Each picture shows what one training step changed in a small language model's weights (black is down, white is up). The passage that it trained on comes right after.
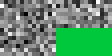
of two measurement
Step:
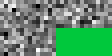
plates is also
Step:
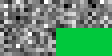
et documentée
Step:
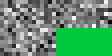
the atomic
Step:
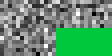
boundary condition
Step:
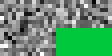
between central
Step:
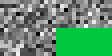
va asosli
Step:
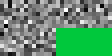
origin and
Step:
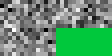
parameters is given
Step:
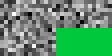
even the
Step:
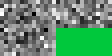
observable are
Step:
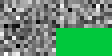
deze factor
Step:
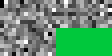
to the gas
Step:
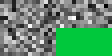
the amount
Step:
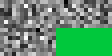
the Sun and
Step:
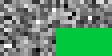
because the
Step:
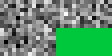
components in
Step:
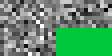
p$ state and
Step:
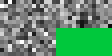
resulting decay
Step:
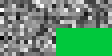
this LDOS
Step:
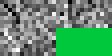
found by
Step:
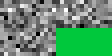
corpo de
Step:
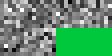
this range are
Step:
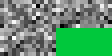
que toda a
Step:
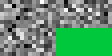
the outer
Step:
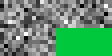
but it is
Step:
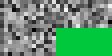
a big
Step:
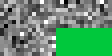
for nonlinear
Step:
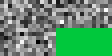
one interaction in
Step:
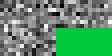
definida como
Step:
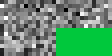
gluons is
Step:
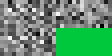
the main
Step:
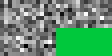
in several
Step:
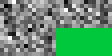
the parent
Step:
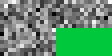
uap di
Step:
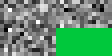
around a
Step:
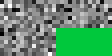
is that while
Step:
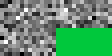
planets with
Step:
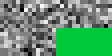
mass causes
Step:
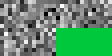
refer to
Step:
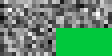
it support from
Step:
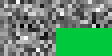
a closed
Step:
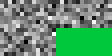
lack of
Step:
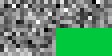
where $n$
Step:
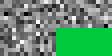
caused by
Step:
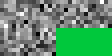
do vasto
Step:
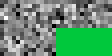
terjadi di
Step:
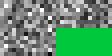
this work has as
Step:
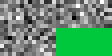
memory distribution
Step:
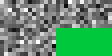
the lowest energy
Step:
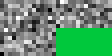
dando un
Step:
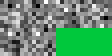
et al.
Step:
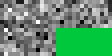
get around
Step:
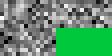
The key point
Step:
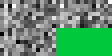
transfer in that
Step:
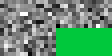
parent comment
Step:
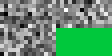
error in
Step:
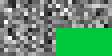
the portion of
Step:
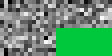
total energy
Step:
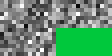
We further
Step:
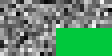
added to
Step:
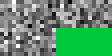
may appear
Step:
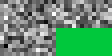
processes. In
